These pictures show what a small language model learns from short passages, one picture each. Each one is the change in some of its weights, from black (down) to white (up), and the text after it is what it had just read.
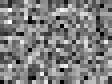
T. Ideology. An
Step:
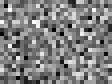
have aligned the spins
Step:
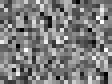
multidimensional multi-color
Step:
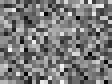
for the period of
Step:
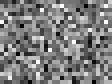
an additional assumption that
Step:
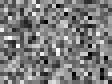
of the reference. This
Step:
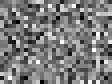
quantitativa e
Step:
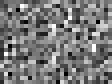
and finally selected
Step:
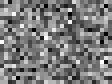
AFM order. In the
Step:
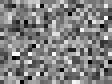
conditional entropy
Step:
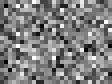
орқали шахс
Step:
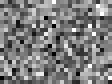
flow in such a network is
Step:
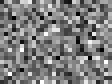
are local settings for
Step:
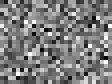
first bistable element to
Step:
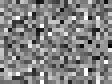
згадку про
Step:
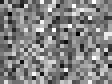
adabiy matndan
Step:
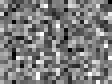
and the on-chip
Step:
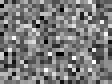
leis que garantem
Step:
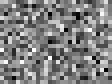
central charges
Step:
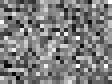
ferromagnetic ground
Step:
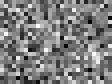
have eigenvalues
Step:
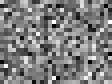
in the initial and
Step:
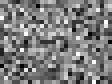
domain adaptation
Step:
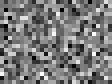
dark over total mass
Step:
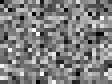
que isso tire nada
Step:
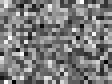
in the Goldstone
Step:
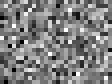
finite Josephson
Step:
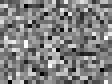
also observe a
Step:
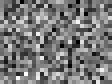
the scalar field being the
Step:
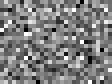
\end{equation} b)
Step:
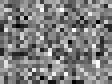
a high input rate of
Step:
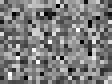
cela aurait en
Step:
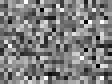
the ISWIM
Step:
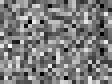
named A.G.
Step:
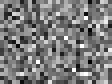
observable $\nu_c$.
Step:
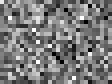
involves a giant
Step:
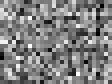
n$, at all points.
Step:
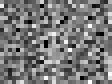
зависимости от
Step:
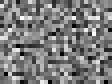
source term has the
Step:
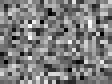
black holes.
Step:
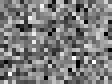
p-value f^2
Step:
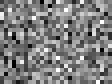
-135 nT by using
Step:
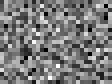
of the band after
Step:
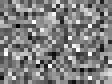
wheat, corn,
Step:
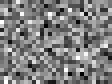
Smirnov v.
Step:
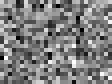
increases, is the possible
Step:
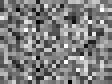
دو بعد
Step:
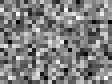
at its looptops
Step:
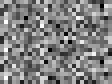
An aggregated
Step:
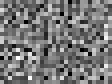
serta didengar.
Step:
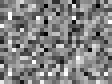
см. При
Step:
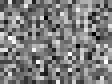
the year 2014 there
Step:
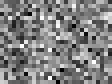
One practical,
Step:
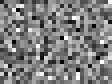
a strong foundation for
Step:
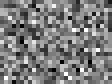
bottom are time
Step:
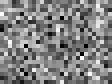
high MET} The
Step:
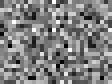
We further note that
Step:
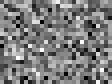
arbitrary probability
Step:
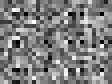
та Excel, для
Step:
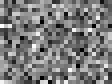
manual of understanding
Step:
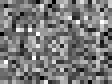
is the length of the
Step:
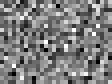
clear that the second
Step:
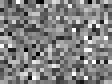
considered $N$ values)
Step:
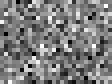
a more systematic
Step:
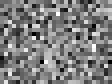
and spatial size have
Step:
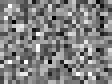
and analyzed.
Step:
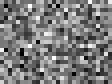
by assuming that the contribution
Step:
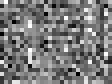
com intensidade mais
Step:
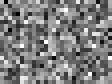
we will develop a
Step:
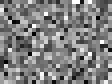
de satisfacción
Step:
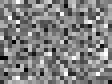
того, що
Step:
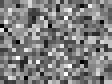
corresponde a la
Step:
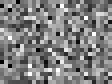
oscillator. The
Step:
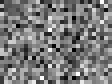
simulations would require us
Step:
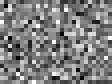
through Aligned
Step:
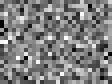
baryons inferred from
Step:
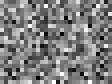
humana. Nessa
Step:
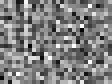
increases monotonically
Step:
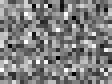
was necessary based
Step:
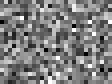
far, an experimental
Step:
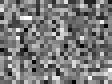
proof, since the
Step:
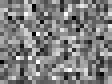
is necessary. In
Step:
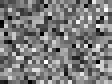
predicted recently by
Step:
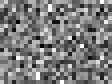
and the measured false
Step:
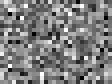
4 billion years
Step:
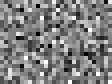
в том числе
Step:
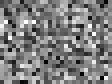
in public 5G
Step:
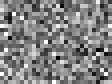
journal of nursing
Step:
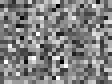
in our model design is that
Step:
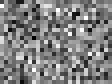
matrix $U$, and
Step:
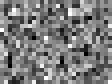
behaves much
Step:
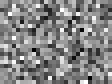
surfaces. Thus
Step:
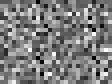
Doç. Dr.
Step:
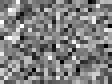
structures and those in
